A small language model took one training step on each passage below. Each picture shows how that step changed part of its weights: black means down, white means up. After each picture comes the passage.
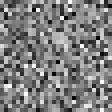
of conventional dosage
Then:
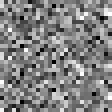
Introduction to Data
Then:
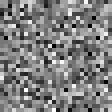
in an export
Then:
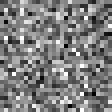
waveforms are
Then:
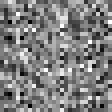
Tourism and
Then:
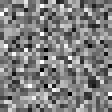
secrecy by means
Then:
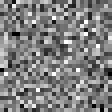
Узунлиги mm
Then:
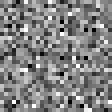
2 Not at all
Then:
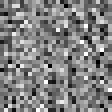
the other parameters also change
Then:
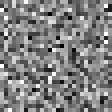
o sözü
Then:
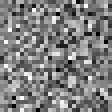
Antropologia Social
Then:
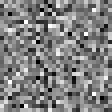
behavior implies more than
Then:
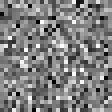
days between guests
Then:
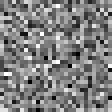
which is a means of
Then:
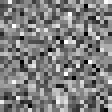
and Nutrition
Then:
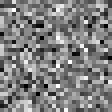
this would result in a
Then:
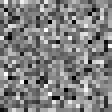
da série,
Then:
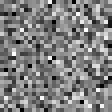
example that illustrates some
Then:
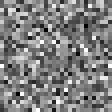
respectively in square planar
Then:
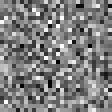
овладения способами
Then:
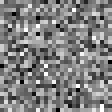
be regarded as central
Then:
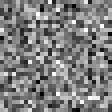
Abstract. In this
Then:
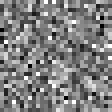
determination of binary
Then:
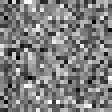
to detect and prevent the
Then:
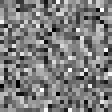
important task in clinical
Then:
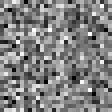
de las probetas
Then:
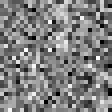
features of the novel
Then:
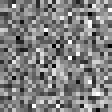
местом среди
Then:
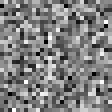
the disease begins at
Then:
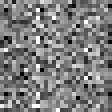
Судя по
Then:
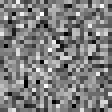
Universidade de São Paulo
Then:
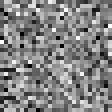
Set Log
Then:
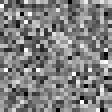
analysis of maize production
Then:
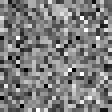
of the above criteria.
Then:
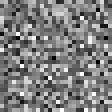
of the soil structural changes
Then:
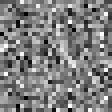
birga ona
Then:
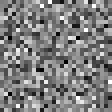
across the concrete matrix.
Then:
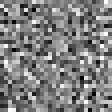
no 4.2 gender
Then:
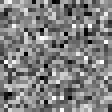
aplicativos e
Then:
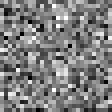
and poverty reduction in
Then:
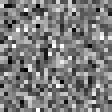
keltirilgan: 1.
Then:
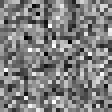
los niños ya han
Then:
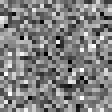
who ultimately
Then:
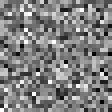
actively integrates European
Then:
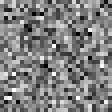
konfiguratsiya va
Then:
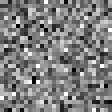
experiment with (\pm)
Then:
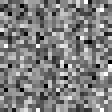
question. Even if
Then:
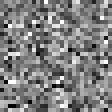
a absorver os
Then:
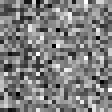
assessment, and associated
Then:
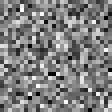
cannula therapy
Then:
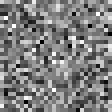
in Print)."
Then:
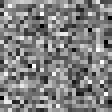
internet resurslaridan
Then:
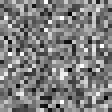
wirausaha adalah
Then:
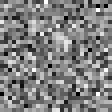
for meaningful learning.
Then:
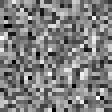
methylene group
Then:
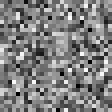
is chosen,
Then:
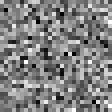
renal transplant
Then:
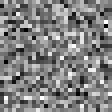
the dynamics, operations
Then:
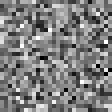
is expressed using the
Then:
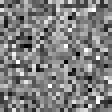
examined the relationship between
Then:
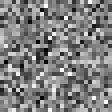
del tupí,
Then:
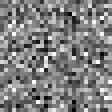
définir si la
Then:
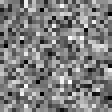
P. Hays one
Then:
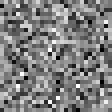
the calibration of
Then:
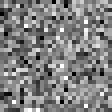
As special cases, our
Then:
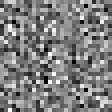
garantice la creación
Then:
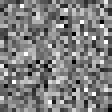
medio ambiente -
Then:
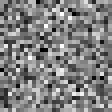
papers, and other
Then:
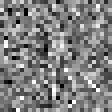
sono spesso
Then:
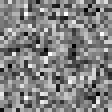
la multiculturalidad
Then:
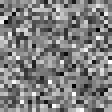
were administered
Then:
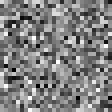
to challenges such as limited
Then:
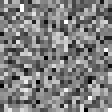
the following formula:
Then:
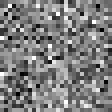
on handloom
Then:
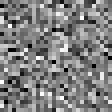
a better medium to
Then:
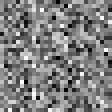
the global and national
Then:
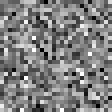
test is carried out multiple
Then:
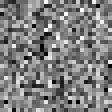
этиш ва олиб
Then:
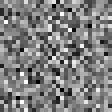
whether or not there is
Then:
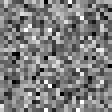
literature by providing the knowledge
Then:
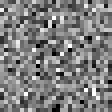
foydalanish tavsiya
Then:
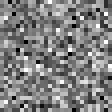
beginning of bega
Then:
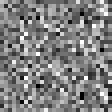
However, as per state
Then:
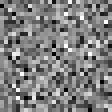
average size of the
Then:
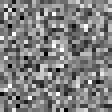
han migrado entre
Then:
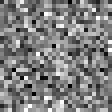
wind and a temperature sensor
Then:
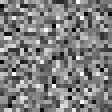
another species. Here
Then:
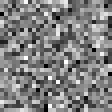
yillarda oilaviy
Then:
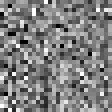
test kit:
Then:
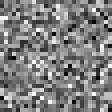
are shown to enhance
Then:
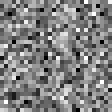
correction term helps
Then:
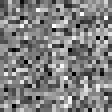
As a consequence,
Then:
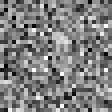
for those seeking
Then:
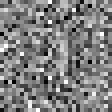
biridir. Ushbu
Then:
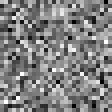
disintegration time of
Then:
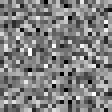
find the long-term
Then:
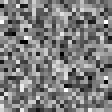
the following: it is
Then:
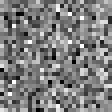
when there is a significant
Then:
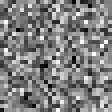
бучет ва
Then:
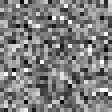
membiasakan agar
